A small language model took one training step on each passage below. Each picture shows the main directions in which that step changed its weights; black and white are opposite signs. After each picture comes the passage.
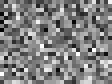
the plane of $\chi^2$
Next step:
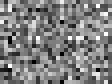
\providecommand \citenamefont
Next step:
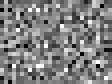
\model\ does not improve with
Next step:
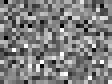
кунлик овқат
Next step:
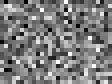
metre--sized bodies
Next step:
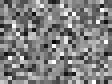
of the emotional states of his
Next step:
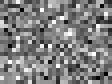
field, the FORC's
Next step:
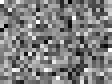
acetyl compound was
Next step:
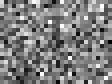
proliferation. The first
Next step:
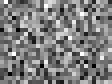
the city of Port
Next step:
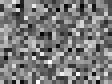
singari to‘plamlar
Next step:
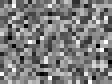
Validation against additional
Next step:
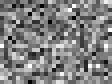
que seus efeitos
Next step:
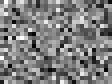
°C that surrounded the
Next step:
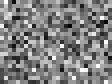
show that the highest average values
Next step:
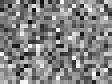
a higher number is associated with a
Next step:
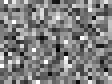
e seguintes,
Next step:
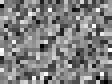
from May to November
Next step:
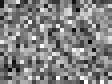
ranging from 4 to 33
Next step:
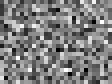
practically does not depend on the magnetic
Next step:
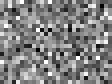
develops them, and improves their
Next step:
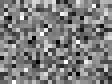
Rida Nawaz ³
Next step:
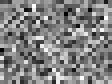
food insecurity in about
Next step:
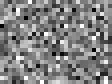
separator and what you bring to
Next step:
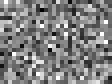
performance among undergraduate students in
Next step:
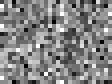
4.0. The object of this
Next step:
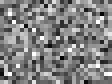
з плафонів у
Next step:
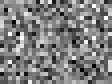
the magnitude of the differences between
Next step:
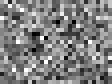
in the vicinity of the
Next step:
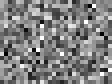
though academic fatigue
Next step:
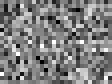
feed the rising human population.
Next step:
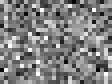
electronically coupled coherent
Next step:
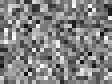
for a 3D CNN,
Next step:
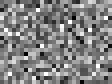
unde valoarea lui
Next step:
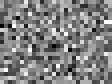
из основных проблем
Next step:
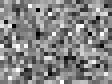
number of signal and background events after
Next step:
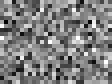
λ . In this case the
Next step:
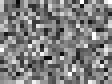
in a way similar to a
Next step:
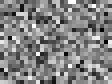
bez ciemności*,
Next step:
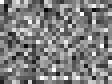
food security 70 80
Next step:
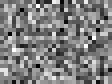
was found to be 45.21
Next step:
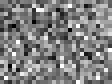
\ref{section3}, resulting in
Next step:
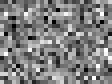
of ecotourism and
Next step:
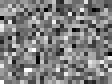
another avenue for detecting
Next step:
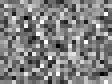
LÚCIA EM
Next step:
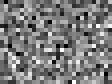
compliance. What is
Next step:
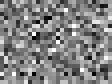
robust controller can be
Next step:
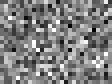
involute should be the integral curve on
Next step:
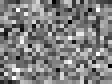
möglich zu
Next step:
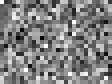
the draft restriction or
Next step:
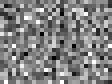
the readiness of the academic
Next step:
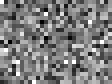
through the website, social
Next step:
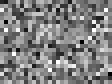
w}$). The remaining
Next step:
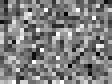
agressor e restringir
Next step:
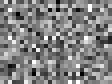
análises de regressão
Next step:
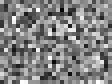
and 17.51 Hz . Figure
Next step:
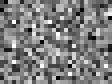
The normal thyroid gland
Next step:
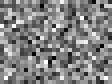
that will be required to reproduce
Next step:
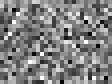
shakllantirish hamda
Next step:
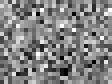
different photocurrent values.** |
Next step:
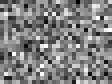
and ecologies concerned.
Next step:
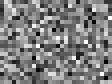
these complexes we are able to find
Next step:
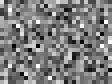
de Estudios de la Universidad
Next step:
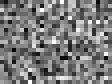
illustrate this result: for two
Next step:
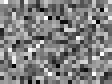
detections will arise from
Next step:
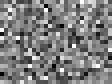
meio de uma revisão de
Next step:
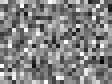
post-war industries in
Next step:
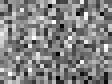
which promotes crack propagation
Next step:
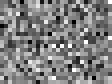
the other images which becomes a communication
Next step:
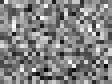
installation and maintenance
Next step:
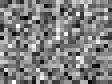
points p_i, p_j
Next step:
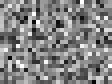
their clinical thinking,
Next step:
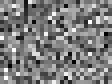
all conditions of the economy, from
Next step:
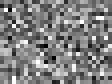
professionals and skilled labor
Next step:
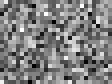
ko'lamli tarmoq
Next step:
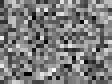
has started a call for cross
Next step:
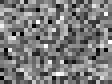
process. Cosmological redshift cannot
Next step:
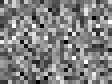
a recent study conducted by
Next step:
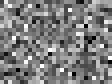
в полимерных
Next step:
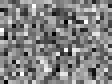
3 ta kategoriya
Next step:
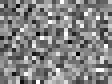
Telescope sent to
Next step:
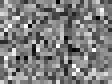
включены 46
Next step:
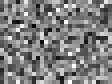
Senior Lecturer,
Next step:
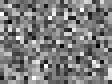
surfaces (perpendicular
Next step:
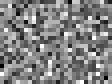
generality, to see how it
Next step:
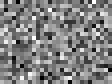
points highlights the incredible
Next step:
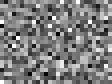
quickest route. The approach
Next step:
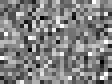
of the d–$\Lambda$
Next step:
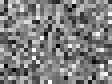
Belo Horizonte.
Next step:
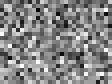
QOS metrics –
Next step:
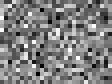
olu va olu,
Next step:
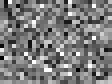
yili oilalardan
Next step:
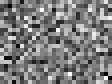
for Bangladesh's
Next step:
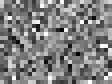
uses descriptive qualitative approach
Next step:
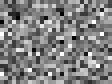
detectors, the capability of
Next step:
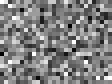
either images, such as prosections
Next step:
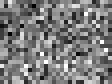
Por último,
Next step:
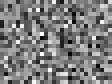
(3) and add the candidate
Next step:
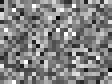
mundo, e o que
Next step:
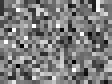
time for a given target object. This
